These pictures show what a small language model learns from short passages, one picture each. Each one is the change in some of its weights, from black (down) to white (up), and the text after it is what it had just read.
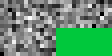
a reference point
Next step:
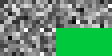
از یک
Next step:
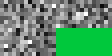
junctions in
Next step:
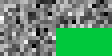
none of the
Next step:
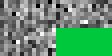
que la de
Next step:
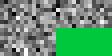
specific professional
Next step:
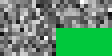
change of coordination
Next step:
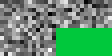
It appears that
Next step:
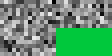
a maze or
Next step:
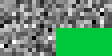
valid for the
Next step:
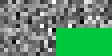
ularni hal
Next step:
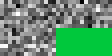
de kosten
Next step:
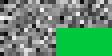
poorer control
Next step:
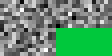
by refractive
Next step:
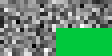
conditions, this can
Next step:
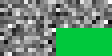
mass matrix which can
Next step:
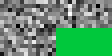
the one hand,
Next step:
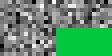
se realizará
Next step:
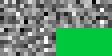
cluster consists of
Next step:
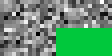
guide stars as
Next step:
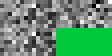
density of states at
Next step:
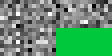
que reduz
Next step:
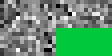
los di-
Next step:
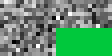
in the physical energy
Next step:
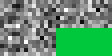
AD group with
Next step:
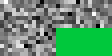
to the development
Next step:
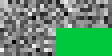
they share similar
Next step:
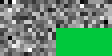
comparações que
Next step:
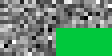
is based on the
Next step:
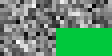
of the device
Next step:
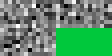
consequently of
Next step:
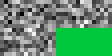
phase insensitive
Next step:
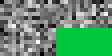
that there is no
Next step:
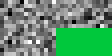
line with some of
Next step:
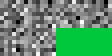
more importantly,
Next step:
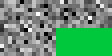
for useful
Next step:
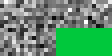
in the two dimension
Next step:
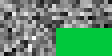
that the inclusion
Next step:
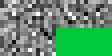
we compute
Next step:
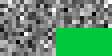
sistemi non
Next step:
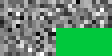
solution behavior.
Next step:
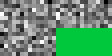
der ersten
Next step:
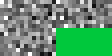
and Space
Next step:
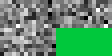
in speed of
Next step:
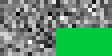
menggunakan data
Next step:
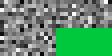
on bulk
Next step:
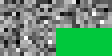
resonant states to
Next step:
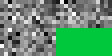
va savdo
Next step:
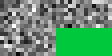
beray deb
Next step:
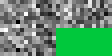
images of the
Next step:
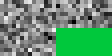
variation of power
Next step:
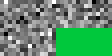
these fluctuations
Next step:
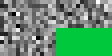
keladi. Bu
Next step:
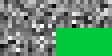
hot gas.
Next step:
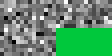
partir do
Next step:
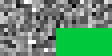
quantum operation such
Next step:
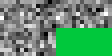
help improve
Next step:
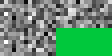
being addressed
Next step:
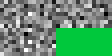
under DNS
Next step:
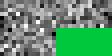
of *S.
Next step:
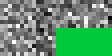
model is the fact
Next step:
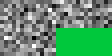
the sample is
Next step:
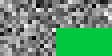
introduces the
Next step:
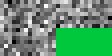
in Equation
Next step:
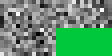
measurements. The
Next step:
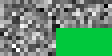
extreme case
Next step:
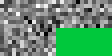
on the ability
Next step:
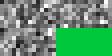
\nonumber \\
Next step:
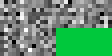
dan setiap
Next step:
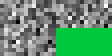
of $\sigma$
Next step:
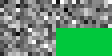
Ed infine il
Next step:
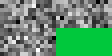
of the primary
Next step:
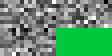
is represented by
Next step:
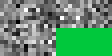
A total of
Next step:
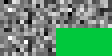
files need to
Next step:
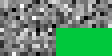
De acordo
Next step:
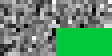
ser entendido
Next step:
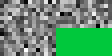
engines to
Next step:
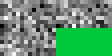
determine the
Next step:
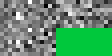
the proposed algorithm
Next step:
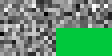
feature is a
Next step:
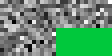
functions are based on
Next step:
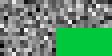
calculado para
